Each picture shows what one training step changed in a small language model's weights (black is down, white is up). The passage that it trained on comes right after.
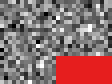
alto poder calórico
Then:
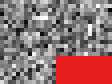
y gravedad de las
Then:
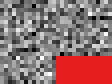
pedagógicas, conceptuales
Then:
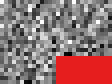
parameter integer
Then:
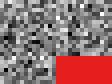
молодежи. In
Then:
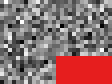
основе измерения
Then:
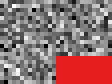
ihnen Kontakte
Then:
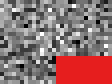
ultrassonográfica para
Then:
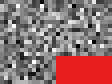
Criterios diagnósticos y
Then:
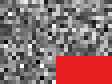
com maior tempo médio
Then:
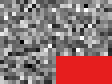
del ecosistema de
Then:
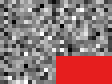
Amatore confessore
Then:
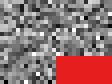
juda ko'p
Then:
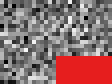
їхнім тлі
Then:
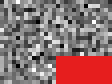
محمد کتب
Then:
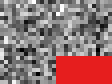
tanto, la clase social
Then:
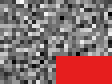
raça, etnia e
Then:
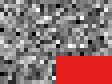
tong sahar endi
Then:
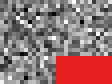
e/ou militar)
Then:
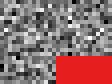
de santé.
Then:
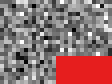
que utiliza tecnologias
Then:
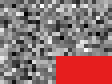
joynamoz va
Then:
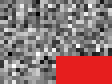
n. Chr. von
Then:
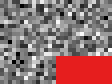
orasida jinsiy
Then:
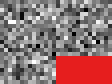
також рольові
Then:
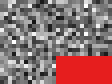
se fundamenta en la
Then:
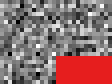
yozuvlarida bitilgan
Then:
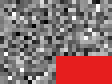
de continuos préstamos
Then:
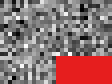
the main result being the
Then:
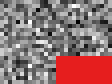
buyruq berib
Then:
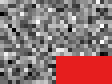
hurmat hissi
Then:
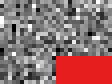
bu yöntemlere
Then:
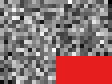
C., Aiken,
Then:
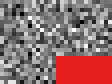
use of an innovative method
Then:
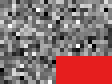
boshqarishda, shuningdek jamiyat
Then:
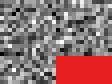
hisoblanadi, lekin ular
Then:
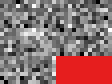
o autor discorre sobre o
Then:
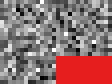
ularni bartaraf
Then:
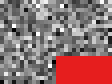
melanggar hak
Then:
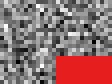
cultural tourism and
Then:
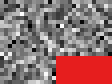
spre schimbare
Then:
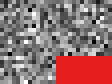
a partir das sobras
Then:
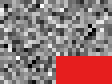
ao mesmo tempo, criava
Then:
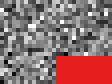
de belangstellende
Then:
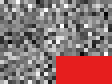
a “palavra”.
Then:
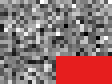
organizações: (1)
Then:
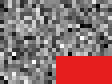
the lives of the
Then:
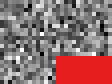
conhecer, mexer
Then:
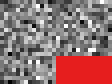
de sequías graves
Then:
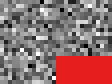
proveniente dessa
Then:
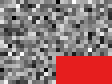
***Ключевые слова:**
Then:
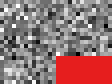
Modernization Uzbekistan.
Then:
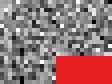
etish ko'plab
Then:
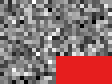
Condição da Mulher
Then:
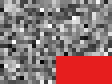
transaction, les
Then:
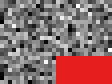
of the creative work of
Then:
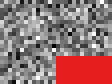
involving patients with
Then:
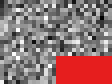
Eng keng tarqalgan
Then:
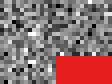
варто вести
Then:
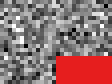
metal buyum
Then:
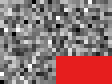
processos erosivos, como
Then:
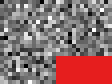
de recherche : Cet article
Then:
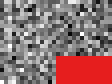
систему концептуальних
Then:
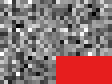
бактерий. В
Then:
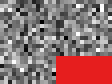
naman po limang
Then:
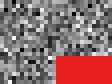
do profissional contador no
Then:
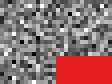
visando à preservação
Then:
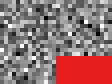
interesse é pelo alimento
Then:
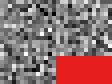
alguns estudos selecionados
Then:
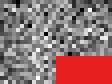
**Revista de Ciências
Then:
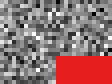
ya'ni ularga
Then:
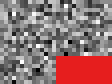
etgan. Tadqiqotda
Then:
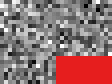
em comum entre ambos
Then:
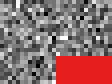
dilakukan uji aktivitas
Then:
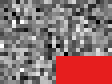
eventos aconteceram
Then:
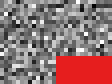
stóð voru
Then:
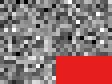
guerra. -
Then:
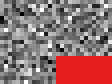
que esconde do
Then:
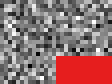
departamento carrera
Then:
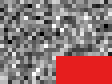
qiladi. Musiqa
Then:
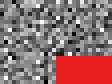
dönemde internet
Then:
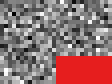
barrar os erros,
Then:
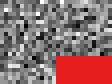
ishlab chiqish va amalga
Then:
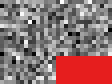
deficiência ou da
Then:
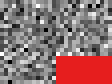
dążenia do
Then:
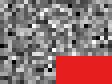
manbalarini aniqlashning
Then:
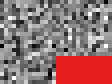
данного направления исследований
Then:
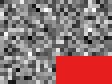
uma hierarquia de
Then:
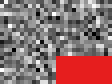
va fuqarolik
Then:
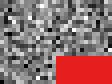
presso il Ministero
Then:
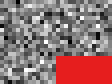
& Susanti,
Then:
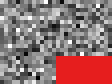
mumkin. Faoliyat
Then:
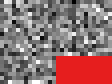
на развитие умения
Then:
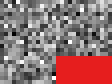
ma’naviyat va
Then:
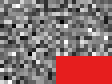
Kompensasi, baik
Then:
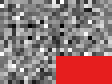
і рефлексії,
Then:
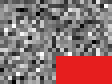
diga respeito para
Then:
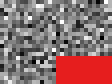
floods as
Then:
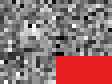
o desenvolvimento cognitivo da
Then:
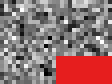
aniqlash va monitoring
